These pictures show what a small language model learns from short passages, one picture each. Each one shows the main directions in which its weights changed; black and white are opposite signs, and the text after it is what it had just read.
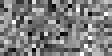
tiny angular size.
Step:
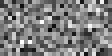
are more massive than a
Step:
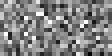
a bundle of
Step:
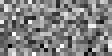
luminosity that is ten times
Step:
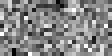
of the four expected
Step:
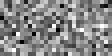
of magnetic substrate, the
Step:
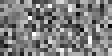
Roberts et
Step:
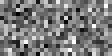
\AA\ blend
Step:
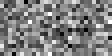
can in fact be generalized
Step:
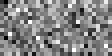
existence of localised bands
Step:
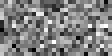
a sign factor only
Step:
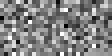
is formed at a point
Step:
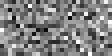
expressions are given in Appendix
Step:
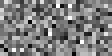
within the microwave
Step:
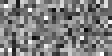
Energy Survey:
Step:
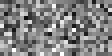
on the log2
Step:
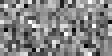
values of $\phi$.
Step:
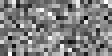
versa}). These are
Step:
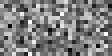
on the one hand.
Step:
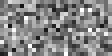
the scalability, robustness
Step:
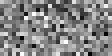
for mri reconstruction,
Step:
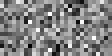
can lead to an increase
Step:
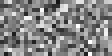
to the putative
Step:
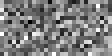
quadratically dependent at
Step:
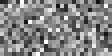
trend over a whole
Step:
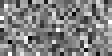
space two refinements
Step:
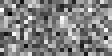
Thus, it is
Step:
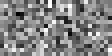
Aldo Moro
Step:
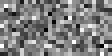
chemical potentials are independent of
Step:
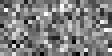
fermionic SFT with
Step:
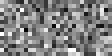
region for the six stars
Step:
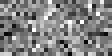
cutoff energy increases.
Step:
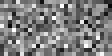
always repulsive for
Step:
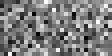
parameter $\delta$ is
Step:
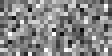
recent analysis of experimental reaction
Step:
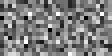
Before studying the
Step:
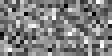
\lvert 0,
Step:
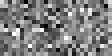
completed, the
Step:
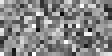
a way to develop similar
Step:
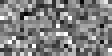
the backdoor model
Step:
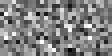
AGN on the
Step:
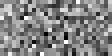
test the formation of
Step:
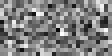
a distance $x$
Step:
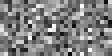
of eligible solutions.
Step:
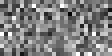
crystals of single-phase
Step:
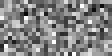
the benchmark schemes. The
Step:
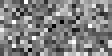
normal metal with an appropriate
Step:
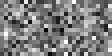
has been introduced as
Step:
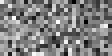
has properties which are
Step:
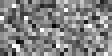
in large $Re$
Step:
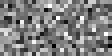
in other words, we
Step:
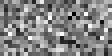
formula allows one to
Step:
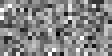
In the same section we
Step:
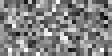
and static transverse linear
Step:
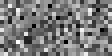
$U$ orthogonal,
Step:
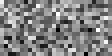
and charge radii described
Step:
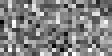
a standard deviation vector.
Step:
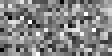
effect that can modify
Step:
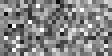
analyzed and estimated.
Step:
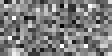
them from offering
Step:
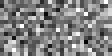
fundamental space and time
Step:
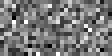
13 rays. Each
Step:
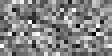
ones and vanish in the
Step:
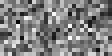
series. In this
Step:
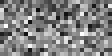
energy is at shorter
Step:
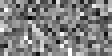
and punching where
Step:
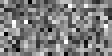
laser radius threshold greater than
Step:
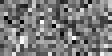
their different capacities
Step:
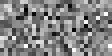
revisit the relation
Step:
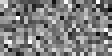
open data challenge aiming
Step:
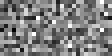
we note that the choice
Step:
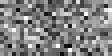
expansion, in practice
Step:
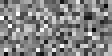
Working Alliance Theory
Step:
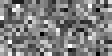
be expressed in the
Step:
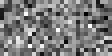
the latter have the form
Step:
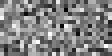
the point where the gauge
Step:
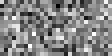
exact} equation of motion
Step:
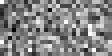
this mixing scheme are given
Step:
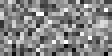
a position angle of
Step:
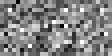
{edited by\
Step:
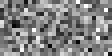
the usual spherical angle measured
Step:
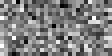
Tipos de
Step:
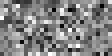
be different in general from
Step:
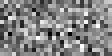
functions $j^*$ and
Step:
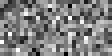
the transformation that we are
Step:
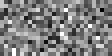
to have a wider
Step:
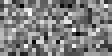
Hankel operator
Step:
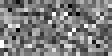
(generic) point
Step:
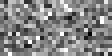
Interruption" and
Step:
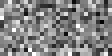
the measured flux in the
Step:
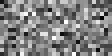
sorting algorithm can
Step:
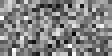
in the order of the
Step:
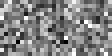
the combined influence of orientation
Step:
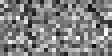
scenario is assigned a unique
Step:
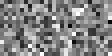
their work with clouds,
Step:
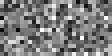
that the crucial thermodynamic
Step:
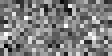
forth an exciting
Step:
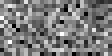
limit of dark photon in
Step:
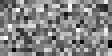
above RNG characteristics can
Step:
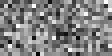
flat-bands in
